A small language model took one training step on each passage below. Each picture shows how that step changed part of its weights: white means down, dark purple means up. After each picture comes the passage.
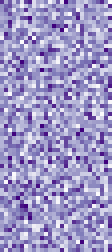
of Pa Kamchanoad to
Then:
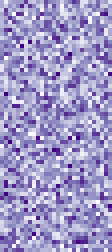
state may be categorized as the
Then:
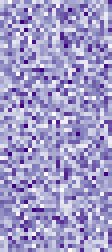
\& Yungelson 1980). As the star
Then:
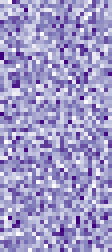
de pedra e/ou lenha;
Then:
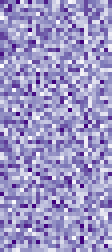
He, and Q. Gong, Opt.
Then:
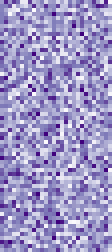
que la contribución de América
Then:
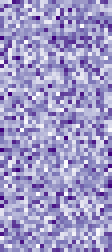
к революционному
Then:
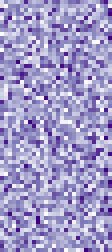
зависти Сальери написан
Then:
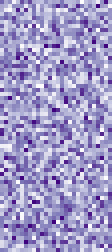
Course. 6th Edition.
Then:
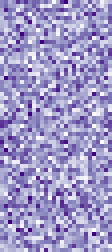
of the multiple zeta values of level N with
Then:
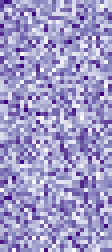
Furthermore, it paints a
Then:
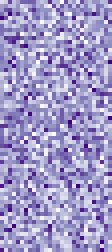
Coarse Aggregates
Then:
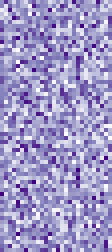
Ing. Ondřej
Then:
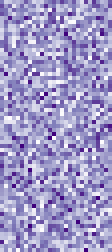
new ways of interacting with the
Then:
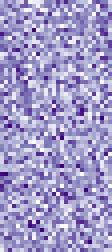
who has received an organ will improve
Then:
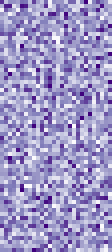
personal life of employees,
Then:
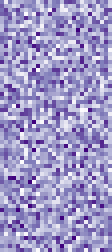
development into the enterprise model with the
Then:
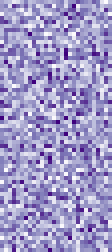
lipsită de funcții
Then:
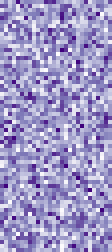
$c_2$ in the modified
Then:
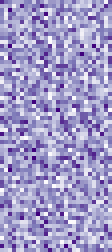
Diagrama procesului de
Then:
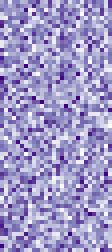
- [3] De la Parra
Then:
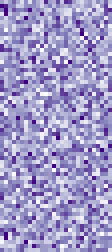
audit committee is to review and
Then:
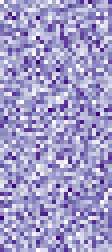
the host-galaxy $K$-band
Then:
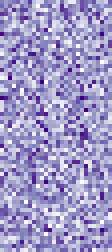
In this sense, in Tables 3 and 4
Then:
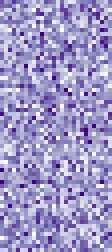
the position of primary brightening.
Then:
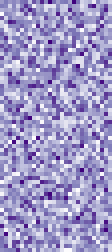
responds with an answer string
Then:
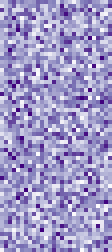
how we might be able to
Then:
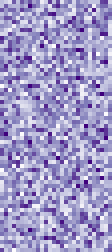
left ventricular mass and physical function
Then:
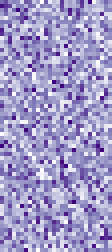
BA. Tasy [19] on
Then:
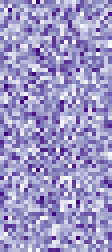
цикл об'єднаний
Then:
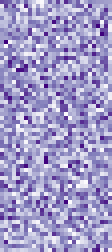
nodes is achieved in a
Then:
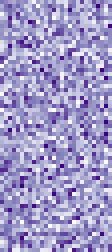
by K. Takamizawa at
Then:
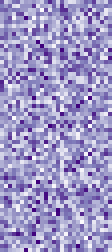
out under this activity (e.g.,
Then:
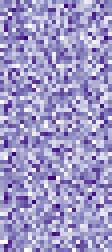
bo'lib qoladi. Yana
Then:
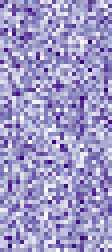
o'spirinlik yoshiga
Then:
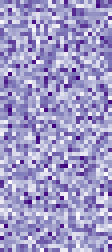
uchun mablag'lar talab
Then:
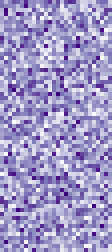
also connected to port 1 and 2 to
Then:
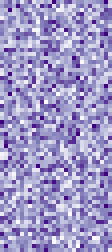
sifatli ta'limni va
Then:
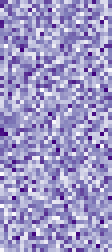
N. Ali, "A systematic
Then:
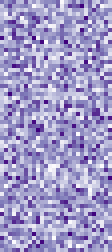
(Methods, Software,
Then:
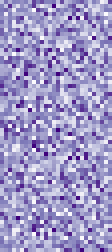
and rectify their privacy policies
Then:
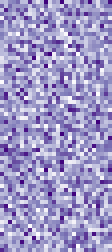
it. Testing requires different types of
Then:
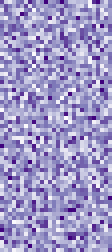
the domestic system of education and
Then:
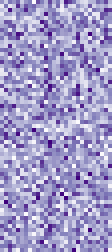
turli xil tariflar
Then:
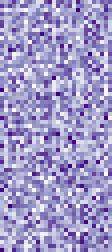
bisogno umano universale.
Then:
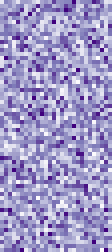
Availability of Data and Materials The
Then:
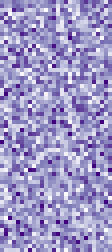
açısından genel
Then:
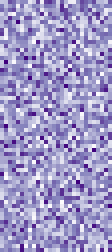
we evaluate the performance of SPCCA on
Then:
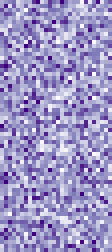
constraints on the parton energy loss will also
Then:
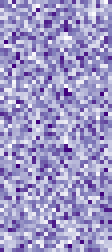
fornecer mais recursos e
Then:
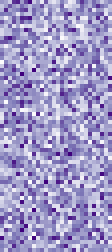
L). There were two levels of
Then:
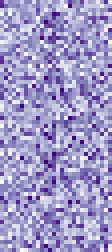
superior a la tecnología de
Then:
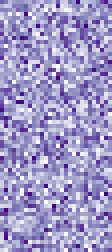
Integral Physical Education,
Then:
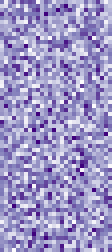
training and the remaining 10\% for
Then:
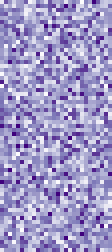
frustration management, emotional
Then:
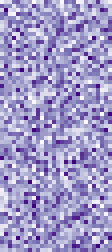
for use, such as sales or
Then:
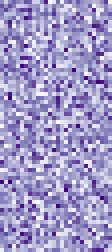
emergent findings to help inform and
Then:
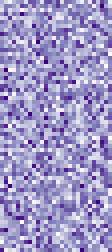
formas tradicionales de organización
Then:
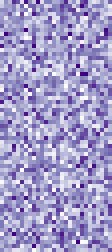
\quad (13)$$ Therefore, using
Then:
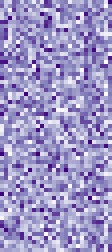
de golpe de Estado,
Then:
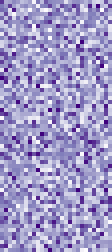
reforçou a ideia de uma
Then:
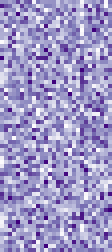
core, and so we treat the Si
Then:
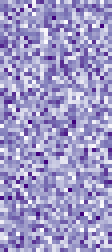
excess particles at the almost
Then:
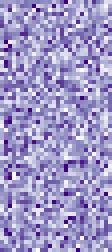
one must also stay near the
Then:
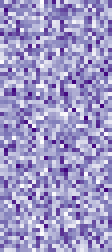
subsequent trials. Moreover,
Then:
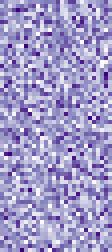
¹Chirchiq davlat
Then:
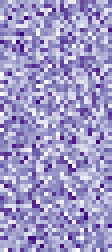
publication of this paper. No
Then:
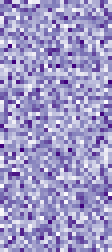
agen konservasi yang tidak
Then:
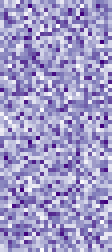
bird diversity than other environmental
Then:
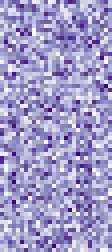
scale and how this scaling behaviour
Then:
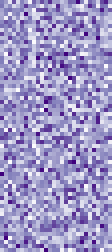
these scaling efforts primarily
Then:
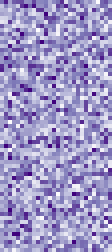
of any odd order forward channel
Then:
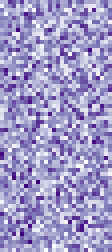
in the example). In the following we assume that
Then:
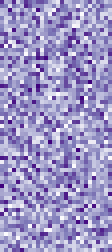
insert, which contains the cold
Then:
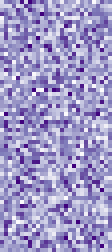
*Python Enhancement
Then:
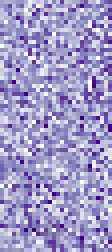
Bir odam Afandidan:
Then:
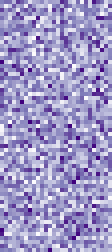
the background from $\Omega^-
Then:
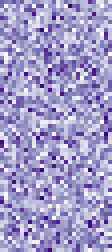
foi avaliar a resposta do
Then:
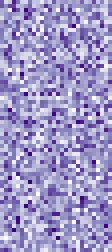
joriy etish katta
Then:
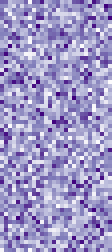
qıscaca “Varşava
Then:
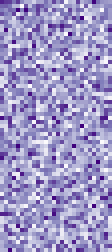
for the hypermultiplet
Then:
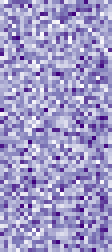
and $\Delta G^{hh}_{\rm
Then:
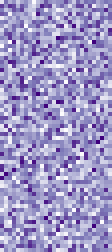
conjunto X_i definido
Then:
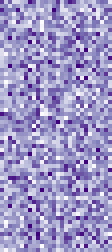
حصل خلف
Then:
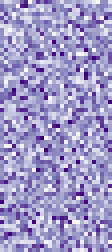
this process is not to relevant here because
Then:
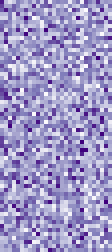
« ... des responsables des petites
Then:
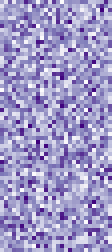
with which they used the language in daily
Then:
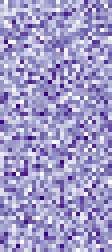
healing; however, this approach may result in
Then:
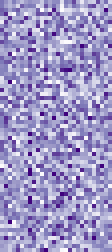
environment and an equity reward system in order to
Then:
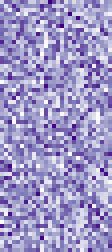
the dilemma, to treat or not to
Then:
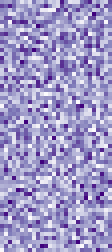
ponto de análise é a
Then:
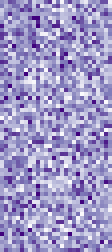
account. Normalization corresponds to the
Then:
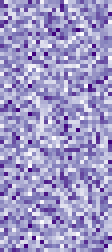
la calidad del efluente y la
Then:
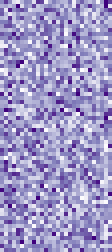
turli xil qarashlarni
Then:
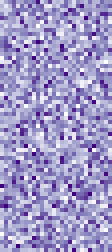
while the printed traces thickness was
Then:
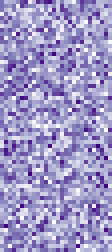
this limit is guaranteed only for the proper
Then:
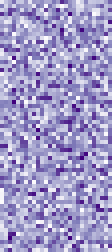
to implement the Doppler radar for such
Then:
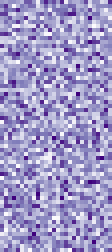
system. The process begins by preparing the
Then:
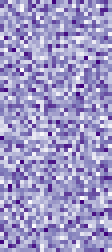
boshqalarga nisbatan
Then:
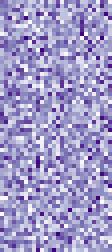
its commencement itself. The
